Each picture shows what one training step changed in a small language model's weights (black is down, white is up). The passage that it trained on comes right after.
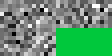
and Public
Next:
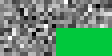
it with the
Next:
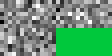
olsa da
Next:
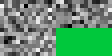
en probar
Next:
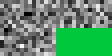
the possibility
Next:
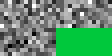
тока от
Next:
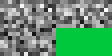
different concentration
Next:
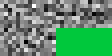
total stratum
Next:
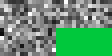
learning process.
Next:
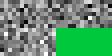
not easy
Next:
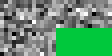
Muestra los
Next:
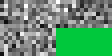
hacia la
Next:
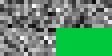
result of this
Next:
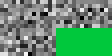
by the usual
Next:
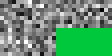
with No.
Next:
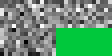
una realidad.
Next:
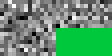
sind so
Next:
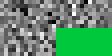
the nerves
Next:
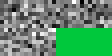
o rendimento
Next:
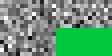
very much
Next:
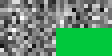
as the practice
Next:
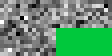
auch der
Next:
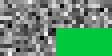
fact that the
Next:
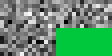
layers is
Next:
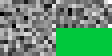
com Covos
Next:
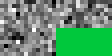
chong man yang
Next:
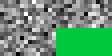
different TCM
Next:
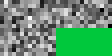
un cadre
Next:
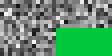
do mundo
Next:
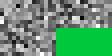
The relations between
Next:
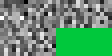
the pressure
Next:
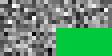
system (1)
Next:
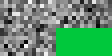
1 Economia
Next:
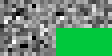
MSight by
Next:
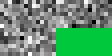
данных и
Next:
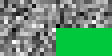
Following the
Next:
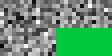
effects of
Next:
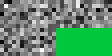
served in the
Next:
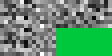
The models have
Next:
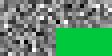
to teachers and
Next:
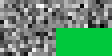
and suitable
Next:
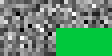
pasar por
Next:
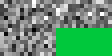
reviewed for
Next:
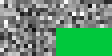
is part of a
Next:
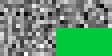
a Waters
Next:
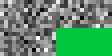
was conducted
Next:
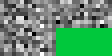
The construction
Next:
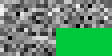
well documented
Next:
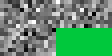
was hosted
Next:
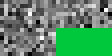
of erect
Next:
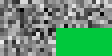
this research is the
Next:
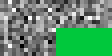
research in this
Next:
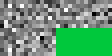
source noise
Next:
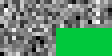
just a
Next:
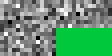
uchun har
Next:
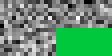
site of
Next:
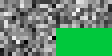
change their
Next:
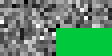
wet or
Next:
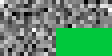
therefore an
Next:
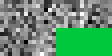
of Literature
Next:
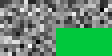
of CuO
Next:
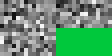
MTA an
